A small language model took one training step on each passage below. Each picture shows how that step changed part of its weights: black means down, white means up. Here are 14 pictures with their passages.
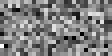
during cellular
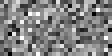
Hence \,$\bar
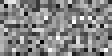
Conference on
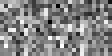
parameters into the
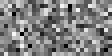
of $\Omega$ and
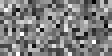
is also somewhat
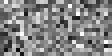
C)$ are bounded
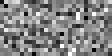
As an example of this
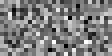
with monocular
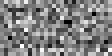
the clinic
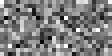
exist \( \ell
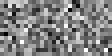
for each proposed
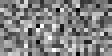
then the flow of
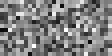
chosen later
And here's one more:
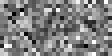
all $n\leq
